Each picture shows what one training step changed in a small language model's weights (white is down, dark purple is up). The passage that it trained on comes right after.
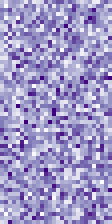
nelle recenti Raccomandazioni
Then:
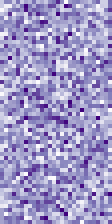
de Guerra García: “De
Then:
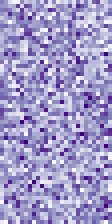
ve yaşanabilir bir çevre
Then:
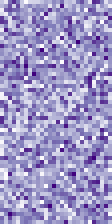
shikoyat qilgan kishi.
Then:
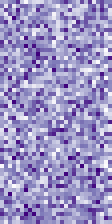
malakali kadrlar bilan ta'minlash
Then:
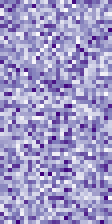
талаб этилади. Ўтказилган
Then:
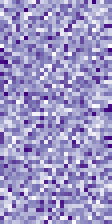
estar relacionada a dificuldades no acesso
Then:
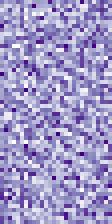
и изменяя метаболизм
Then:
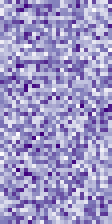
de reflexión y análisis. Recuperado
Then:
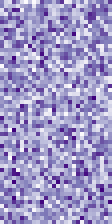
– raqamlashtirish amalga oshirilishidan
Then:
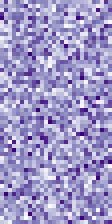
époque contemporaine — une telle
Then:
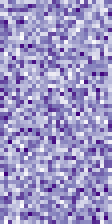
qolgan. Mazkur birliklarni
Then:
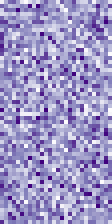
O'tgan asr oxiri va yangi asr
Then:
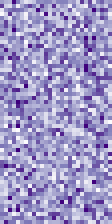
institutions located in the department of
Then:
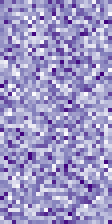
буддизм, джайнизм в
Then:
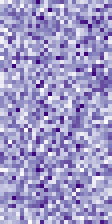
Gelişimi Engellerinden Cam
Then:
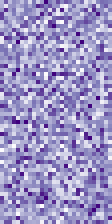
bajarmoqda. O'qituvchilar va talabalar
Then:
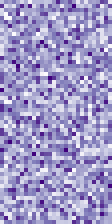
mustaqilligi, b) o'quv materialining
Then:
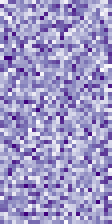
النفع العام، وهي
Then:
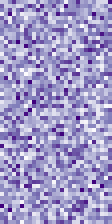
poder dominante de producción burguesa
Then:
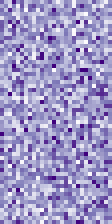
приведут к закрытию
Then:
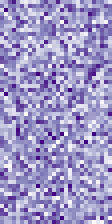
etish ko'nikmalarini rivojlantirishga
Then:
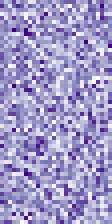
політичний аналіз в інституційний
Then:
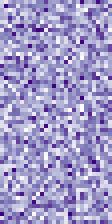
die folgende Interview-Aussage
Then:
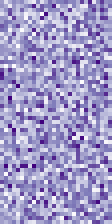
методы их устранения. /
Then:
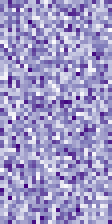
Ripper, isso parece ter valido
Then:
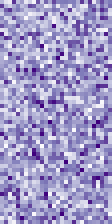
Однако существуют позиции с более
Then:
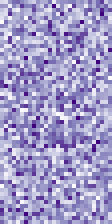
н / Д: «Феникс»,
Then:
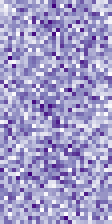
ú к' и]. Данный анализ
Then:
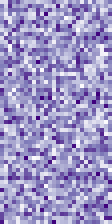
kuni olib boriladi. Mevalarning
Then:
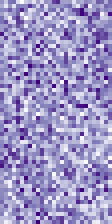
oid bo'lmagan variantini
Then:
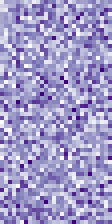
qálewı arqalı
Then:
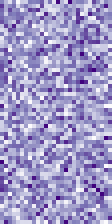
te spreken komt ook
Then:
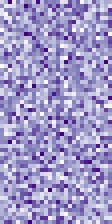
En 2013 Alan Hunt retoma la
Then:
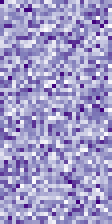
eso es importante, porque ellos vienen
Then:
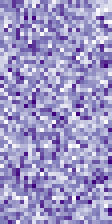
tatabbu' janr emas,
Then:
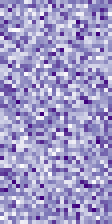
хил мажбурият тан
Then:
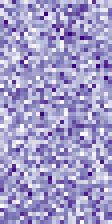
Ushbu ziddiyat norasmiy
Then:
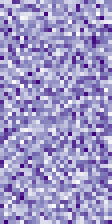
vocação para inserir a produção científica
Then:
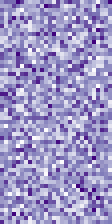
А. Д. Основные факторы,
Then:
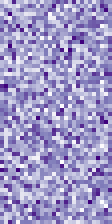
concerning features of multiple
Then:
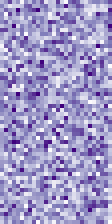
an end of environmental impact impacted by
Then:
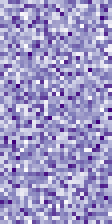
música junto con un análisis contextual e
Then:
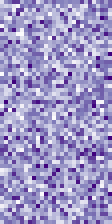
de toekomst alleen maar
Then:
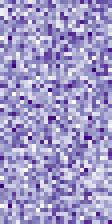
1950; Муратбеков,
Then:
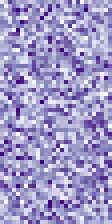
harakat qildim. Avvalo
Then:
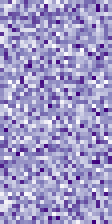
às condições internas e aos aspectos sociais da
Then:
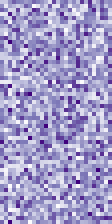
Çizelge 1'de
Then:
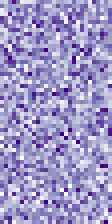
tingkat abu-abu) dan
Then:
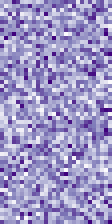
o'smirlarining 32 foizi,
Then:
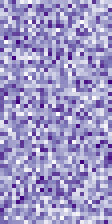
ta'lim tizimini takomillashtirishning asosiy
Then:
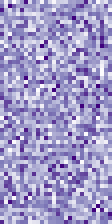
все экземпляры данного
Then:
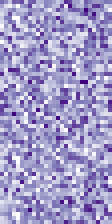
cancer is in the second place of
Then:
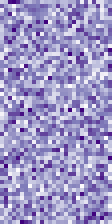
di P. Laner e altri,
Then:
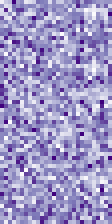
savollarga tezkor javob berish
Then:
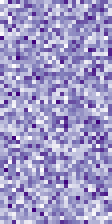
September 2017]. Ulrich
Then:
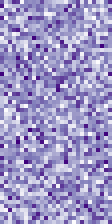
Provider* liefert. Eine
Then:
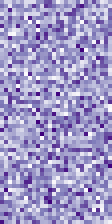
як Божого творіння,
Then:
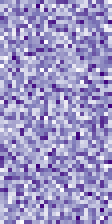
masarap ang lechon. Alam
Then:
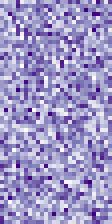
sensoriais. Este sentido de pensar
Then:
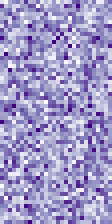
specifice filmului. De aici
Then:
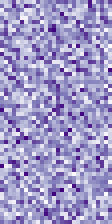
кузатилган 25 нафар (16 та
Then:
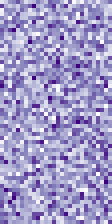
келади [5]. Қишлоқ
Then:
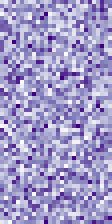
Ayollar tadbirkorligining
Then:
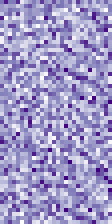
илмий муаммо ва мавзуларнинг
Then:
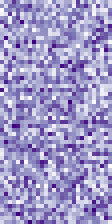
kuzatildi. Qo'shma
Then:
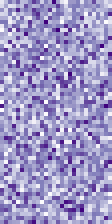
Ehrl & Cia trabalha
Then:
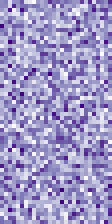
вказана наукова парадигма
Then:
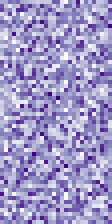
de distribución, acceso y
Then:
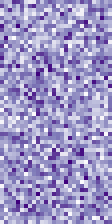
оновлення українського графічного
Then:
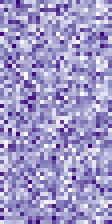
critica per valutare i risultati
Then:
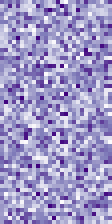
doirada xatti-harakat
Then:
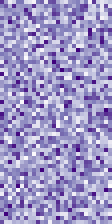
ўзлаштирган назарий
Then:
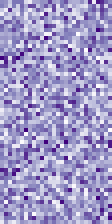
холодный месяц -
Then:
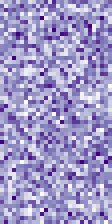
keng qo‘llaniladi. Ushbu metod
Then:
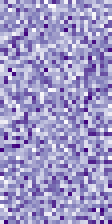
temperatura del kilogramo de
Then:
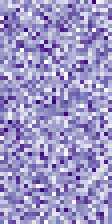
va rekreatsion xizmatlar dam olish
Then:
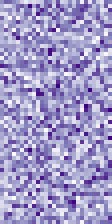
2.O'zbekiston Milliy
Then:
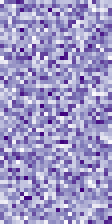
y para la sociedad. Actas del
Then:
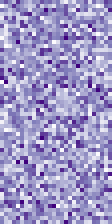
huquq fakulteti 2-bosqich
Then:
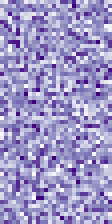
segala tanggapannya tentang
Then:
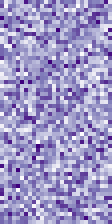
5 de junho. Este novo
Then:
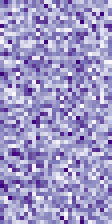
objetividad a la subjetividad en
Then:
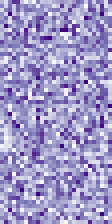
sebagaimana dimaksud dalam
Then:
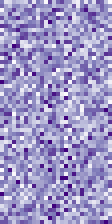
para exclusivamente para casos em que
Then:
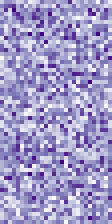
mustaqil ichki va tashqi siyosat
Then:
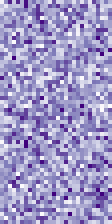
de Carne de Caprina
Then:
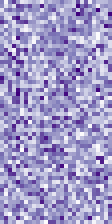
qo'rquv esa "tana" va
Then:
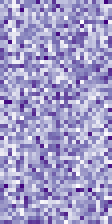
ve YouTube'da
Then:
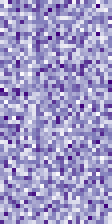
TARJIMASIDA SO‘Z
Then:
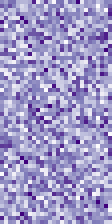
birliklarning, bir btun jamiyatning
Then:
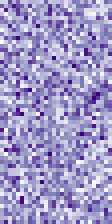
O'lchovlarning aniqligini baholash uchun
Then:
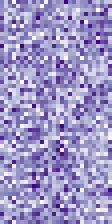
6 : homogénéité des variables
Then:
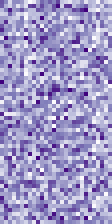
регіонального представництва
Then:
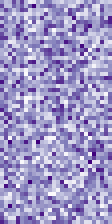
продукції. Дослідження діяльності
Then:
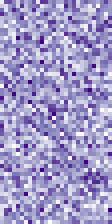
yo'l poligraf servis,
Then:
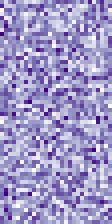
logistics data management applications.
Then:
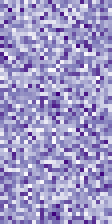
мастером только тогда, когда
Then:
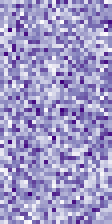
Cibernéticos. Inteligência
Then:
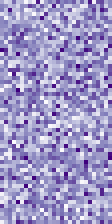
который предполагает изучение
